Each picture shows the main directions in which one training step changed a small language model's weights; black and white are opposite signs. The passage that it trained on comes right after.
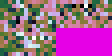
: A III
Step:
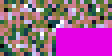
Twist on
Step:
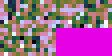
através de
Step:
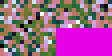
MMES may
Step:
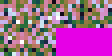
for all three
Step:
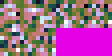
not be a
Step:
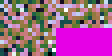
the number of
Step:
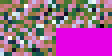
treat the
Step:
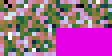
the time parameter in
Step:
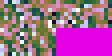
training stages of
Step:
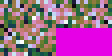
of feature
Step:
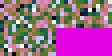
behaviour as
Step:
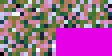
roughness on
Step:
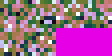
on the thermal
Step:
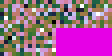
alpha decay
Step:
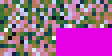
in newly
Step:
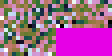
of early
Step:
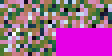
di atas,
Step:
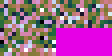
near the systemic
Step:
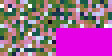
о чем
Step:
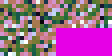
that the phase difference
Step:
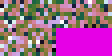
de que este
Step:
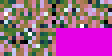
words, these
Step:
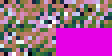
of the spectral
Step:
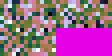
constitue un
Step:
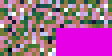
all those in the
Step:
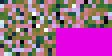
To identify
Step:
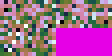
layers, we
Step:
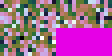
the one-dimensional
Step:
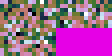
again, to
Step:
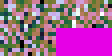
parameters for 2D
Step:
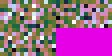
autor para
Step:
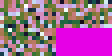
the local mean
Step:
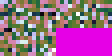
results of the
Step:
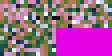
modern education
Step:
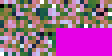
we arrive
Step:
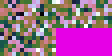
un important point
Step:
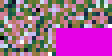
those found for the
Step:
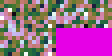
to levels
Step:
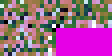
e que se
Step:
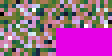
a solution of the
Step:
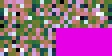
nodes $\{
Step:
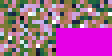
null and
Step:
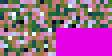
the process is
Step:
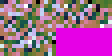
- the range of
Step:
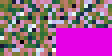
ou a utilização
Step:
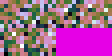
derived with the
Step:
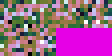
possible solution {to
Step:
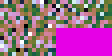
properties, which
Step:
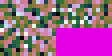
does not cause
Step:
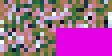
left part structure on
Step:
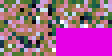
van wat
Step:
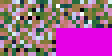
placed into
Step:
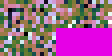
ва 4 та
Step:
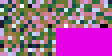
з яких
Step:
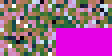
so`z va
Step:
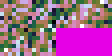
the approximation, as
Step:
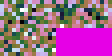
thus give the
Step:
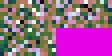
modular group
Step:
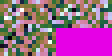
T$ decreases
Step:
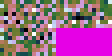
відвали –
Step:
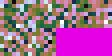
DS, our
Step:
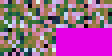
on mutual
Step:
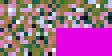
for a set number
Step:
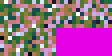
work was supported
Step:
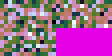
use case into a
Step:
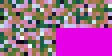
central and boundary
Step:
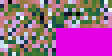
channel estimation
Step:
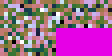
periods of each
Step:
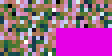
do not expect
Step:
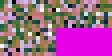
може бути
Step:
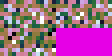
used in this
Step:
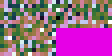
directly proportional
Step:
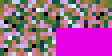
the new variable
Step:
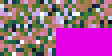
system is large
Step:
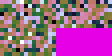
describe the
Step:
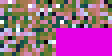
\\ \hline
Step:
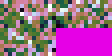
the edges through
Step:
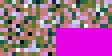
determine the best
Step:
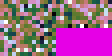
which took
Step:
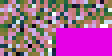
separately at the
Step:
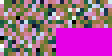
personal dan
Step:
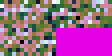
a organisé
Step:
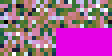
direcionadas à
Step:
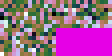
na do PST
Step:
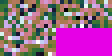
Bu yovuz
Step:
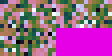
4PM and
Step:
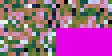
this type where
